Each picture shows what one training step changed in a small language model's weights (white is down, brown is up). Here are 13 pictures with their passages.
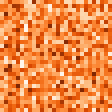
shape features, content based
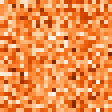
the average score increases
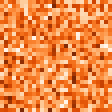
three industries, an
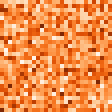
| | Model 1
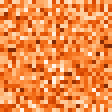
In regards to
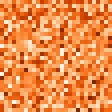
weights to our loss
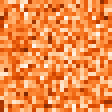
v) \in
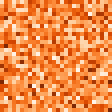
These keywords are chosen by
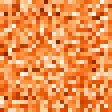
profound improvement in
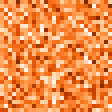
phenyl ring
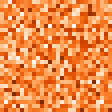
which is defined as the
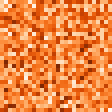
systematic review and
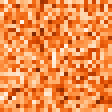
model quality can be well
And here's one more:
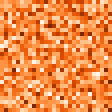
for the planning motion
